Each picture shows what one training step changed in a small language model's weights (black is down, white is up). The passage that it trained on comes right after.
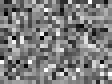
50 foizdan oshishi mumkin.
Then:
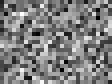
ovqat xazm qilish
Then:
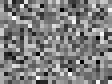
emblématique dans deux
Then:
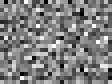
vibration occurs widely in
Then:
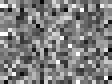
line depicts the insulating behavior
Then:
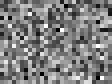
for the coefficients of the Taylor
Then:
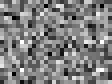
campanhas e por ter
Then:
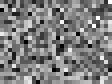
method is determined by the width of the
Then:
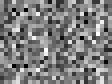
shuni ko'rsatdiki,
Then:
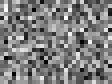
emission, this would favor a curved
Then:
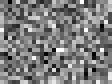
mapachista, pues entre más
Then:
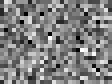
dimensional vector and $\nn$ is
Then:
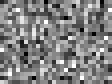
Devletler Özel
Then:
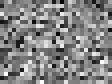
double systems in the Solar System
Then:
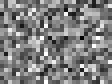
permitindo que os usuários
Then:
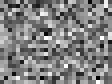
to complete this selecting process.
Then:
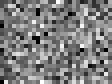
различными частотами
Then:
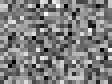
pada lembar yang telah
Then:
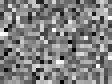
Learning, Memory,
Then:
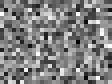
History of Russia].
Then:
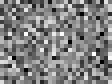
from the posterior distributions, and the red
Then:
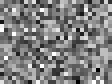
down to the lowest accessible temperatures
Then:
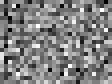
time. This is not surprising
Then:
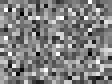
clever question? pero but
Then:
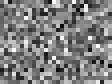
the limit $\Delta_{13}
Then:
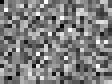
\int d t e^{i
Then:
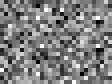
superior performance in terms of voltage
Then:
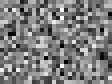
by a solid-state laser at
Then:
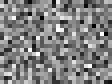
This \emph{knowledge
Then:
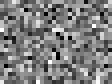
проф.; Мухсинов
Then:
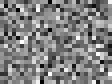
Шериф Журжани.
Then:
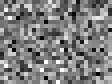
numbers are violated even in the
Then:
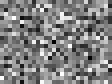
with sigmoid smoothing,
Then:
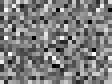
becomes clear after taking the variation of
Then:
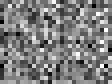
nie istnieją
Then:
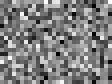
impossível escrever sobre um
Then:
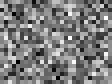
can quantify galaxy structure with angular
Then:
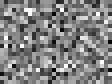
moreover in a previous work using
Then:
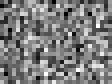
yaratiladi. Xulosa
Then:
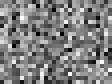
Min. Ricardo
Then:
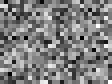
intersection, can be removed following
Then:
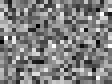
many lags of autocovariance
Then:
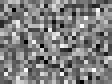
In turn, the parametric mapping
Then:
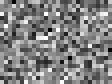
minus direction. The use of
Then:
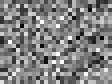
CaFe) clouds. The
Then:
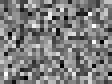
starting point is a time-local
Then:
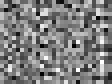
skala nilai yang
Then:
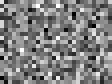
dalam penyebutan
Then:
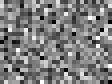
our approach %by reproducing known
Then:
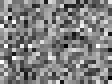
on the internet has a similar potential
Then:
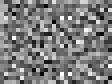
de sistemas simbólicos de
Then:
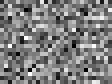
16 functionally active signaling pathways
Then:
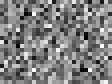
properties pertaining to the reference
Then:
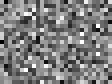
de eritema, escara
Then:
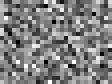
risco de escape
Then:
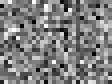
to real-world roles like
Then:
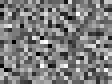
entre diferentes órgãos e
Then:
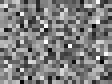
pembaca sangat
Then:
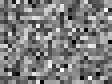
both quantitative and categorical variables.
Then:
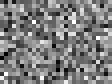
file. Here we replace
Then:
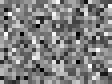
1 (Insentia 2012), which
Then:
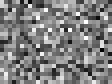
that it is a likely strange star
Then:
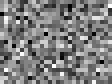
Gol) e da entidade
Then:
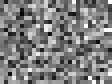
frame. The mask is then
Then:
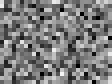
uma melhora, porém os
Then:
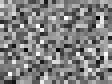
Kepler and the Transiting
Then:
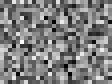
o enriquecíamos com
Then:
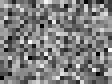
THz with FWHM =
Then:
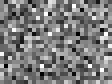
$m_i$ denoted by
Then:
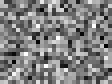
Ruvo (fig.
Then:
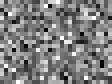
его хозяйственной
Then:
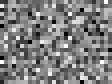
involving small gaps below a few
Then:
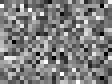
de Janeiro ejecuta una
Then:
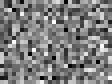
ta'sir ko'rsatmoqda.
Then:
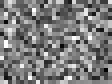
базе национальной
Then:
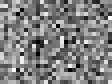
disampaikan, tetapi
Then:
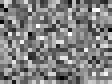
with the magnetometry data.
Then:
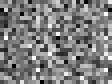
stands for derivative with respect to
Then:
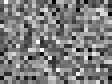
critical temperature for systems with a first order
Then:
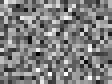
have inputs that accept external
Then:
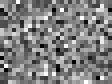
field in the generation region of the optical
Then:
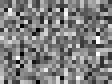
an'analar keyingi
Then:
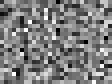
Higgs boson in this mass
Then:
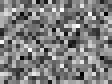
separate concerns at different levels:
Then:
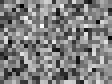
with only two species of
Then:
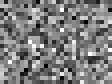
Rooted in person-centered
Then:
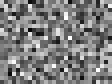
that all of the stars selected here are
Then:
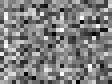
Під час третього
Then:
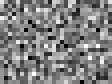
help. If they fix one ratio,
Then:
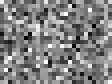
a KCl solution are only of
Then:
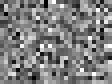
be fulfilled via incorporation of
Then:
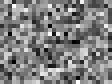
case this simplifies to pass rate
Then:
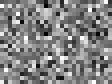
3\,h spans. The
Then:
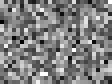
equation (SHE) with
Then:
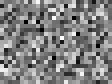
group members who could support
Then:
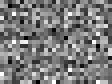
“K” tovushining aniq
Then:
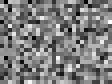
$q_3$ between two
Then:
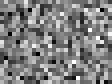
implementation for neuromorphic
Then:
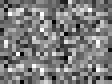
oldini olish zarurligini
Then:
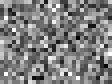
les exportations marocaines
